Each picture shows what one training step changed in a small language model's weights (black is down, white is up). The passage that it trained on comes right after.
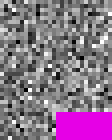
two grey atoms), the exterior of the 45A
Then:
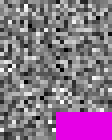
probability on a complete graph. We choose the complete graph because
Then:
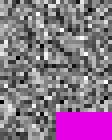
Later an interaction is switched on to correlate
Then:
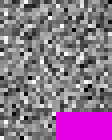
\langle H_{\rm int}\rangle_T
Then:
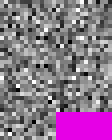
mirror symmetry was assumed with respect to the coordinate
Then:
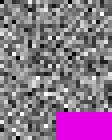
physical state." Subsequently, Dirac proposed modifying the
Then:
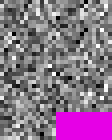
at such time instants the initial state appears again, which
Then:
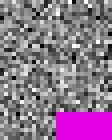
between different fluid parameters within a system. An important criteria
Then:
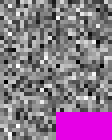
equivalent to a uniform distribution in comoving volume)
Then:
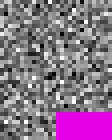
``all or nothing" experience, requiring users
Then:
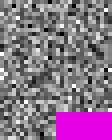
{\bf Densities of Gamma,
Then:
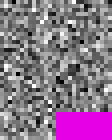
which $z \supset w$ while
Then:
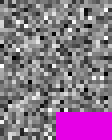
attempting to move the rightmost particle in configuration
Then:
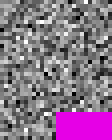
all the regions potentially influencing the dose distribution would
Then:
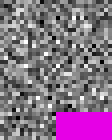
effective Hamiltonian, approximately describing the interaction process, can be obtained
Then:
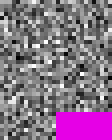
evolutions then necessarily lead to different preheating
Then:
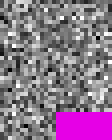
imaging aperture photometry is circular, which specifies the
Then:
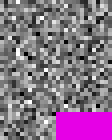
confinement and piezoelectric potential are both weak and
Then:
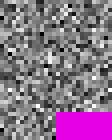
at the left corner shows the size of a single
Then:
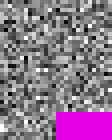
efficient use of the spectrum than a traditional regime where exclusive
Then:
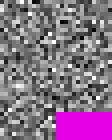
and a larger thermal fraction for larger values of
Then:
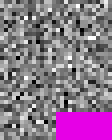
six rings (Figure 9b). Finally, in
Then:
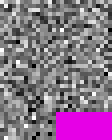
is conserved with evolution along $\mathbf{v}$:
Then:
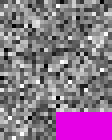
for encoding TT-matrices into quantum circuits, which
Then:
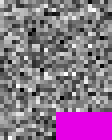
in current–voltage (I–V) characteristics for
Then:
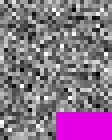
a fixed geometry } In this section, we shall write down
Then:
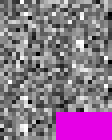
split components show the abundance ratio similar to the ratio of areas
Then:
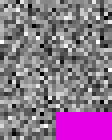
to localize wide regions of smooth and continuous
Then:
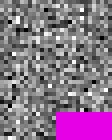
dimensions, which serve as solution-generating groups for
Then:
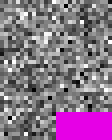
of recent experimental results which shed new light on the
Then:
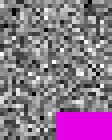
in a small window of the momentum transfer ${\bf q}$
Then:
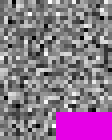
cAMP concentrations. As evidence of interaction between
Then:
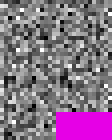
of 50 Hz and the harmonic component in the whole observation
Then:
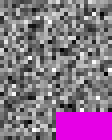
DOS (left panel) and the different contributions to the
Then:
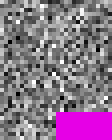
passive filaments this equation is never relevant. The
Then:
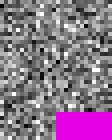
AN and EtOH, only the results for
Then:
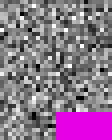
trajectories are deflected inward by the presence of a
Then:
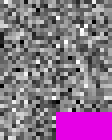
centre by focused-ion beam milling for improved photon
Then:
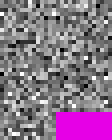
for $F(x)$ valid everywhere outside the two
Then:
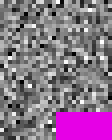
closely related to information. Probability quantifies the
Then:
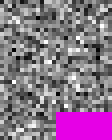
a predissociating state near threshold, this assumption
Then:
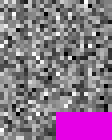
stable first-order model linking the aileron
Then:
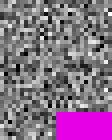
of the dislocation network is preserved during the
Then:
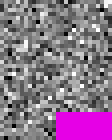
medium and thus shows an effective running with collision energy.
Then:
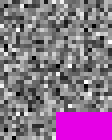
waiting time $\langle \tau\rangle $ in the
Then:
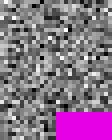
Thus, we get the output state recovering information as
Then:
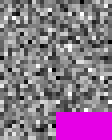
Because of the orbits' proximity, the disc region
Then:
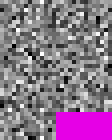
observed superwind properties from the mass ejections by
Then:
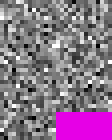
achieve more than a $0.95$
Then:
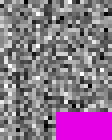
improve the manuscript. S.S.H.
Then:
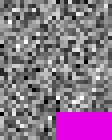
on the order of tens of attoseconds in an
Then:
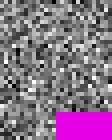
point that deserves attention is the fact that there is
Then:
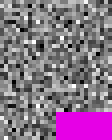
but there is a constant $C_i$ such that
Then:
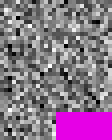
assuming $\rho \to \sigma \gamma$ decay,
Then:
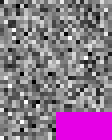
al., 2006). Phenomenological studies are conducted when
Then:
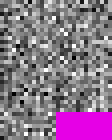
viewpoints) provides again an su(2)-connection
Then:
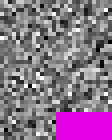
the corresponding values in the uncontrolled scenario, the overall
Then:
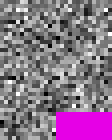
the ability for a laser beam directed onto the Hg
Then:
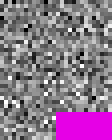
atoms. These samples can be fabricated via a
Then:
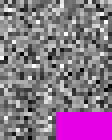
Probability reduces like $\theta_0$ inverse
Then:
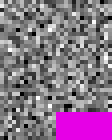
may be multiple scatterers at a given
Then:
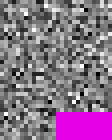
, \eea with $P_\ell$ a
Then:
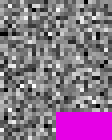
amount equal to the band gap correction for the
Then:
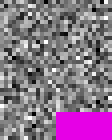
difference of $\sim 0.5$\,mag, is more
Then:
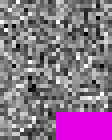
full photon number resolution), playing the role of what in
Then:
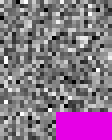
we have integration. In fact there is no problem to define
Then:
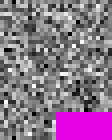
and therefore $\det(C)\not=0$. Hence
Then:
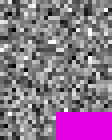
the measured moments is shown to offer improvements relative to the
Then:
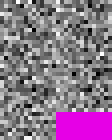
f = F^G - d. \quad
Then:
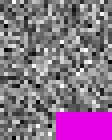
and wobbling motion, which can be naturally explained
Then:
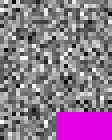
a multi-factor detection and characterisation pipeline to confirm
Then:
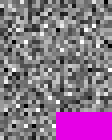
average of the energy of the reported events. It is not
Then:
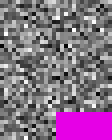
\end{center} \end{figure}% The
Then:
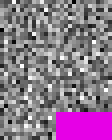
allocate resources toward maintaining high-risk systems.
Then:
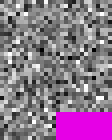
Urbanization Lab. Corresponding authors,
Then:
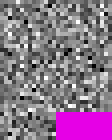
modes such as $B^+ \to \pi^+
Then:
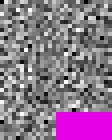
between the above sequence of thoughts as well as posits
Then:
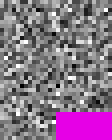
the subindex $i$) is given by:
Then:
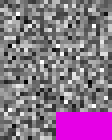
analysis described in \S 3. The relative flux levels for
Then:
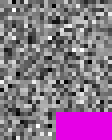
the ideal case, the three peaks should be delta functions
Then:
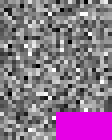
Emission from a Protoplanetary Disk}
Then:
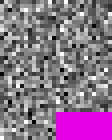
by killing this noise. The exact computation of
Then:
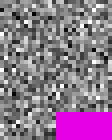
~From experiment we know that the bounding polynomial degree
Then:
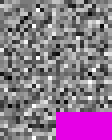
clearly contradicts basic CG conjecture.
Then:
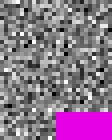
averaging time for the classical-state ghost
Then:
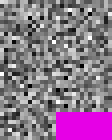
of the total energy of the system between the beam kinetic
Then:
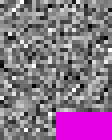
to the time elapsed after initialization, and are
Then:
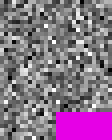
of the quadruple point depends on a relative ratio between
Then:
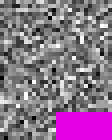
a star with a mass larger than $1.85$
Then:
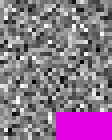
a file to read test cases from. A test case represents
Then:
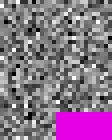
with the second cavity $(0, l)$ and moves
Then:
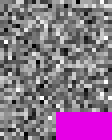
this is only 15\% below the most recent DSE calculation
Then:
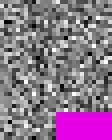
and applied sciences and engineering research, and that especially
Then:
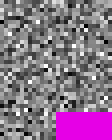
purposes. \begin{figure} \centering
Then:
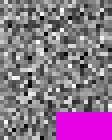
fast modes propagate between $v_A$ and
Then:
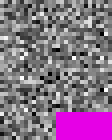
\end{center} \vspace*{-4mm}
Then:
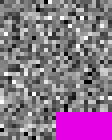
filter out structures on scales greater than $\sim
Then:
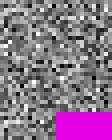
ranging from 50 to 200 MHz. Theoretical models suggest
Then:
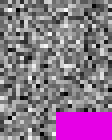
Pune, India. The authors would like to
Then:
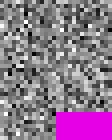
to the Schrodinger equation to generalize this result
